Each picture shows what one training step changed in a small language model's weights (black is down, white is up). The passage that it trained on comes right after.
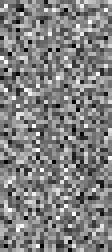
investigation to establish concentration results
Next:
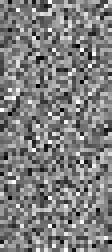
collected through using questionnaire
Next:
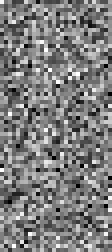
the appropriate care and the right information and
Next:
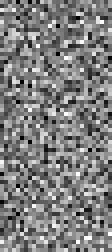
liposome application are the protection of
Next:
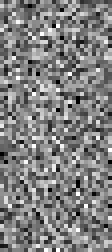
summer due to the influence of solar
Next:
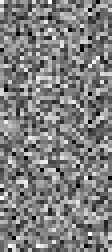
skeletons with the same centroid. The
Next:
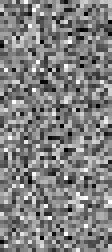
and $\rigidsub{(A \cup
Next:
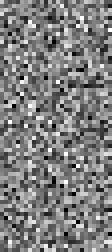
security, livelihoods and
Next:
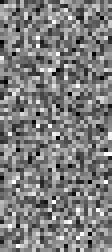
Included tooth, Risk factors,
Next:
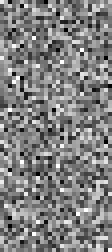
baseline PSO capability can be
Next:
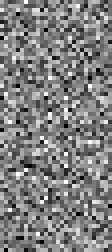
from 89 patients. The innovative
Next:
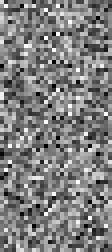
(2020) Biocultural approaches to
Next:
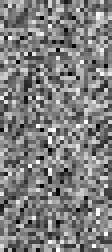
neighbours Keeping above in
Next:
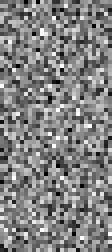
summer, particularly for O_3 .
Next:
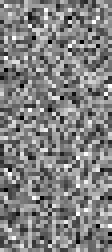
may have affected the quality of the conversations
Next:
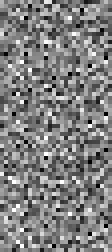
in Aniocha LGA
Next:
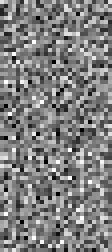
authors studied complete gradient
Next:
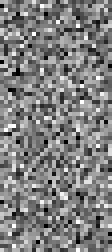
many who have lost their memory as they left
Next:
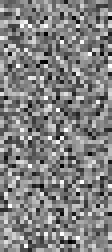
agree that my anonymous survey
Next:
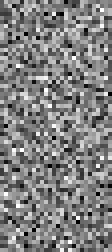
accordance with the high season of
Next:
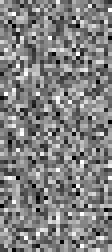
a fire risk, following {
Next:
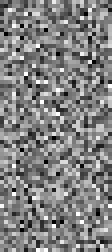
virtue of their scientific
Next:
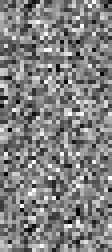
addition to the general assumptions {\bf
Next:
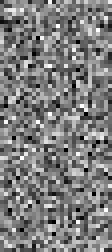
p_n = 1 \end{equation*} with
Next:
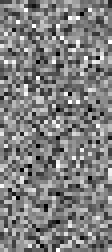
group had low placental weight, less
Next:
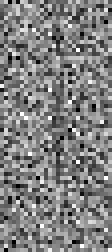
personal achievements increases interest and
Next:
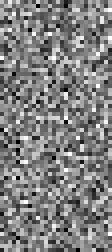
any $\varepsilon >0$. We know that during one
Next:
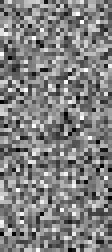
conformability but also worsens the
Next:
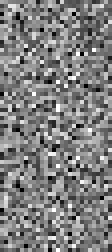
significant potential for industrial and biomedical
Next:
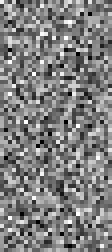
class of cancer types. This is
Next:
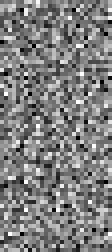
tannins, and alkaloids
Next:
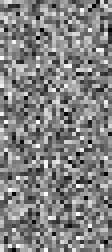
connect various public services and
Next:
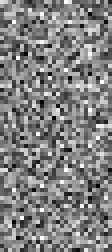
expression of the ACE 2 proteins,
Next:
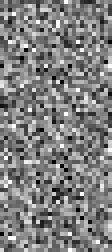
problems and propose simple descent solution methods for
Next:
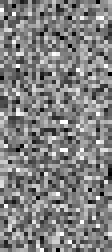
for all $x,y \in B$, so that
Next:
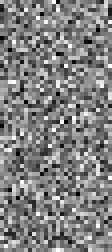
therefore be fuel-optimal.
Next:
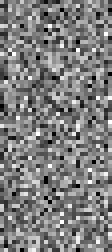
Jacobian, the pointwise product of functions
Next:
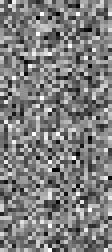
work and career 8.35
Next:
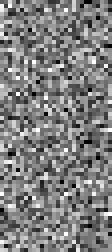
input data were undertaken. To form the
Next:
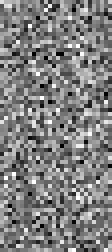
which pedagogical innovation can
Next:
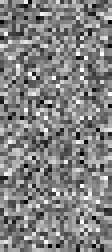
show the potential impact of the proposed
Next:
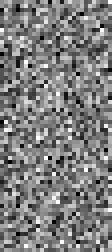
continuously monitors relevant events of
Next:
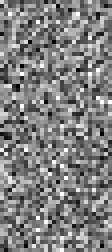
railway transport at both national and
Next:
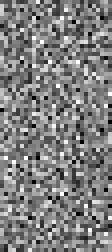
rickets. The evidence for other health
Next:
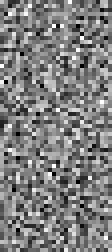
remain unchanged. \medskip Note
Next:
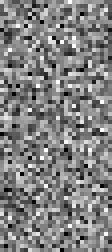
long-term consequences of the
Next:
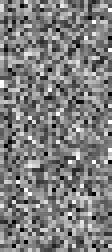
give the proof of our final result, theorem
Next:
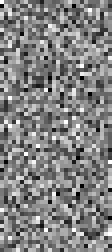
the $x$ component and the two initial conditions
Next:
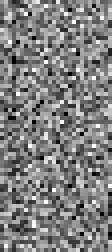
at each step of integration, and satisfy the
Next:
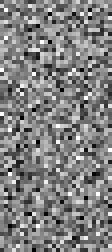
the priority of querying the development
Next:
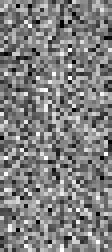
$f(n,s,l)$, the minimum
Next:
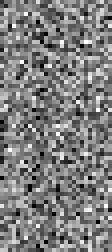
induces a Hamiltonian action on
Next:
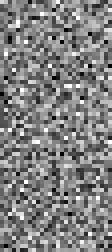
As a consequence, the choice of the
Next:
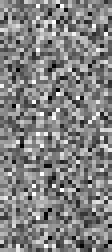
sphalerite (**c** and
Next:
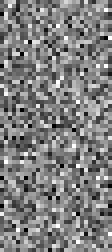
university are the leading actors with each
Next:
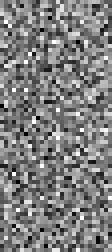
Executive Officer of Chanel,
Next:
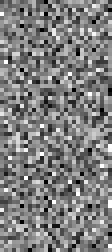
one of the backward system $Y$ is
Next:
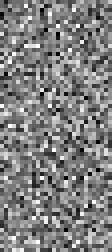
that $\Gamma$ is amenable and $\Delta
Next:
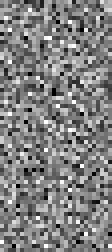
state that the succession planning process in
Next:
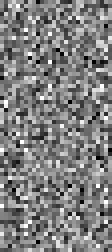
4]. Based on seed size, three
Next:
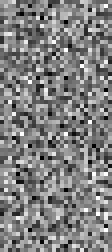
Z.-W. Sun's Disjoint
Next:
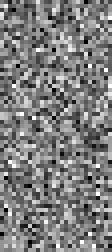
an us-space and a Hausdorff space
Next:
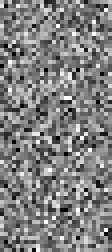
``weak faithfulness'' of the
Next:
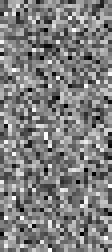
and hard seeds. HU model based on
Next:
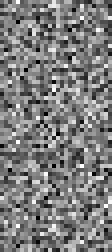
Let $\{ h_n : \Gamma \to \Gamma
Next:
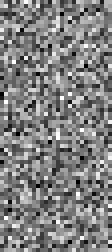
were able to prevent errors in dose
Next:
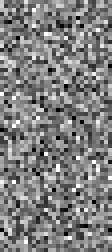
did obtain that its $\sigma$-weak
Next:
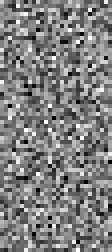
Limit We will focus first on the
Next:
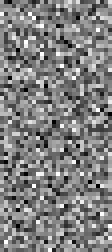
consumer behavior, according to
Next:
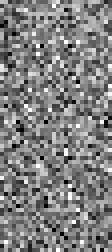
instance, an estimate of $\alpha_j$
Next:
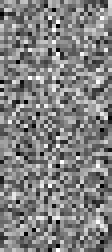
all the other letters with Aleph.
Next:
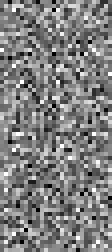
ward of Rajindra Government
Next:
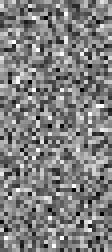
means to recover or clean [8].
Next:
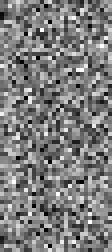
reproductive losses in
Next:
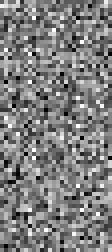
multilateral organisms), whether
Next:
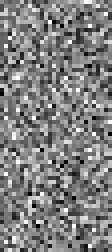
power diagram $\mathcal{T}$. The cell
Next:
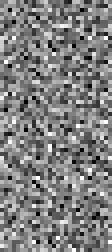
est de d\'eterminer la valeur de
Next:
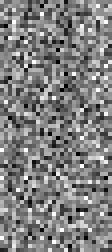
20 right and left femurs, were
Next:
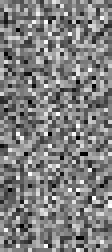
norms (i) and (ii) are the
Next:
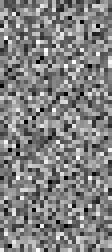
and so $K$ can be identified with
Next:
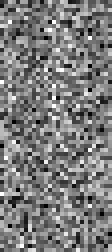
measured by spectroscopic
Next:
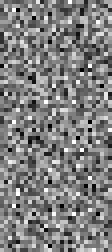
microvascular complications in
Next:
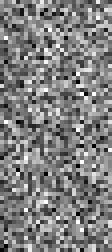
different risk bounds, as we will see.
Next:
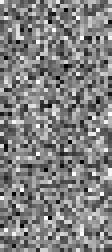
computation in one of the $E(n)$
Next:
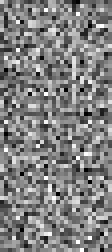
Theorem \ref{main result} may be
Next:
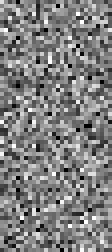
useful information can be obtained automatically.
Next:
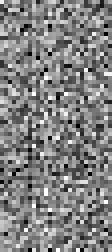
Short Run Estimates For The
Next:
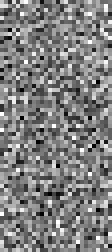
Both minimal sedation with low dose
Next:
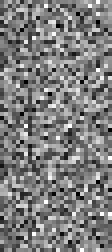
< \sigma < 0, \quad \rho <
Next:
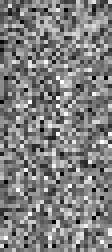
differentiable with derivative $\dot{f}$),
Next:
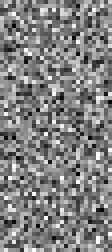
CANs are often established
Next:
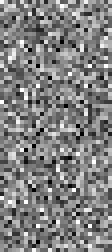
strategy of enticing customers with
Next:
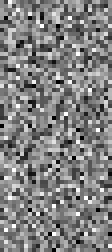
essential difference. So that the learning process
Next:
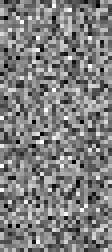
time-range from~$0$ to $\log
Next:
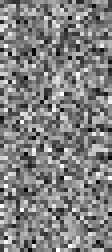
grievances and announce their
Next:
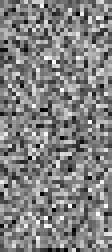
as $N\to\infty$ for every
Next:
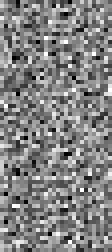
$\mid n \rangle$, $% n\in
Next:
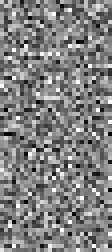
The complete list of references that
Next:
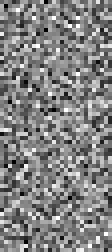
the sense described in \cite[Section
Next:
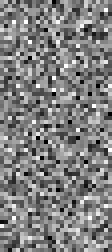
on women. Furthermore, in most of
